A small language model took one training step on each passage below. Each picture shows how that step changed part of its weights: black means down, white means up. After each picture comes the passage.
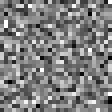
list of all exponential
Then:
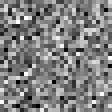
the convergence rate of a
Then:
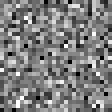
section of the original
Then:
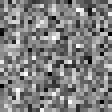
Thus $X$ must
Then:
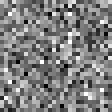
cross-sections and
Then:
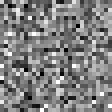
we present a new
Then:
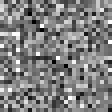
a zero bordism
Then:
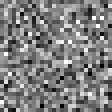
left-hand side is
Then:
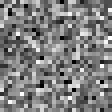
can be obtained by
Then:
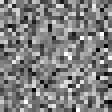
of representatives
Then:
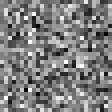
right hand side term is
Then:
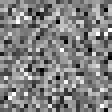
the location and
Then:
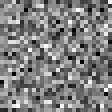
This ends the
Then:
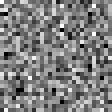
from three characters of
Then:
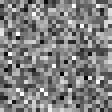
Referring to
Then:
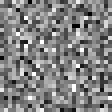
1$. The basis
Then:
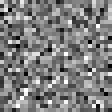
both cases, the
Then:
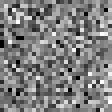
the special case where
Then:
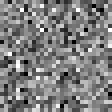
Furthermore, we also
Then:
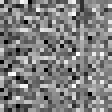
for some positive constants
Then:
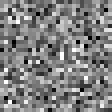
the dimension is increasing so
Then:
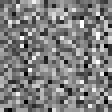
transmission of
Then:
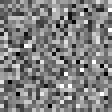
convergence of preliminary
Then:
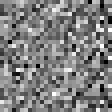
formula directly induces an exact
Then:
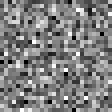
Thus we conclude that
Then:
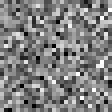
generalization of a Lie
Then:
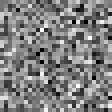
\le t \right
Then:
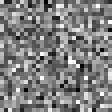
u - Pu
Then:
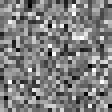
A}$ with two algebraic
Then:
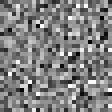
k$ for all integer
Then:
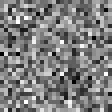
the stationary distribution.
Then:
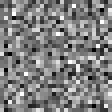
School of
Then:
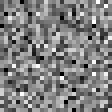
enlarged on
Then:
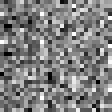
\text{in }
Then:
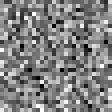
probability that a random pair
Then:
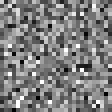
of the symmetric group
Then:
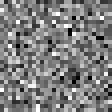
point. In addition,
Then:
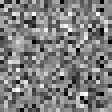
density changes.
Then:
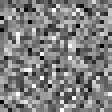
Let $M$ be
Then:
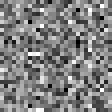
\in B$ such
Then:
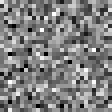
these challenges
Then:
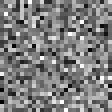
parts (explicitly
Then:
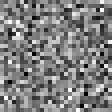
indices of components in
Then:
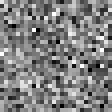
these automorphisms have order
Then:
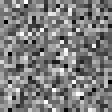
behaviour $\pi$,
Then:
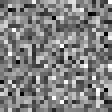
descent because the
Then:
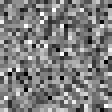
Namely, it is
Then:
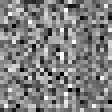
Materials and
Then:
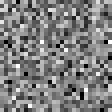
that the heart of
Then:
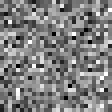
by high dimensionality,
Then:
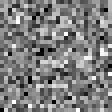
the other hand, larger
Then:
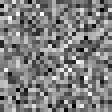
which is not in this
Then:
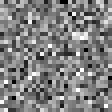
2}$ is induced by
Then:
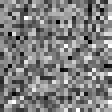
second case, the lower
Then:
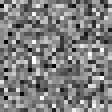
but their deviations
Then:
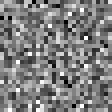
outer parallel convex
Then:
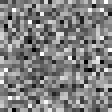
a lens space
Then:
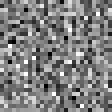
generator $L^*$ defined
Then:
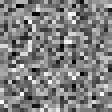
theorems for a
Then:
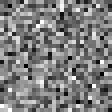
of connected cochain
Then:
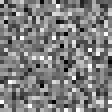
are able to control
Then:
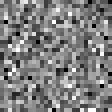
increase the difference between
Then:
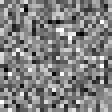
same holonomy
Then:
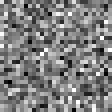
is a good quotient of
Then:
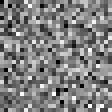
lifts to
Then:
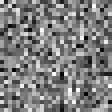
of the integral involving
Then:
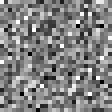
$0\leqslant t
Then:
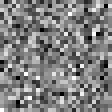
in graph reconstruction
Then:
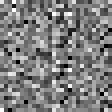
and establish all of their
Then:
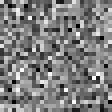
we see that the elements
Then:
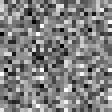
a pair of functions defined
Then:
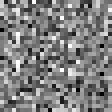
$J$ is
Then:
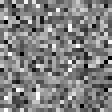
species}, in:
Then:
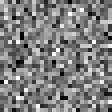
addition, the character
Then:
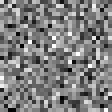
of these sets follows from
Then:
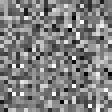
straightforward to see that
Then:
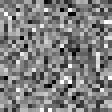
gain. Using
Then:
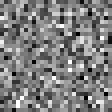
approaches in the
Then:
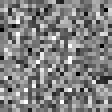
the generator $N$
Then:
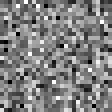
annuli map into
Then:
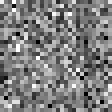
and the remaining
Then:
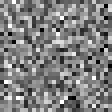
deposition area.
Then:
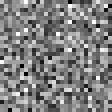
ideal $I\subset
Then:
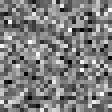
by a system of
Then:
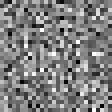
only finitely many twisted
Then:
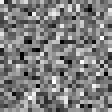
suppose a sequence of
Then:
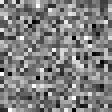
tables (see
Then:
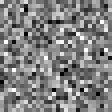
same length (it is
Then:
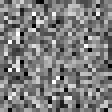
maps, and connected
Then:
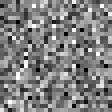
to the degenerate
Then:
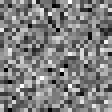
grading: $$
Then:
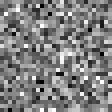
branch cut is
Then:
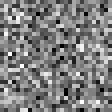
the authors proved that
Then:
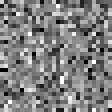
are smooth maps from
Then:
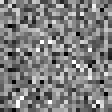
of the velocity
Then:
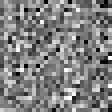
the trace formula describes
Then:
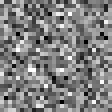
is the only solution of
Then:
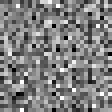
useful comments.}
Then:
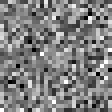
a successive
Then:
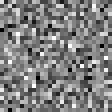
of $F$ as
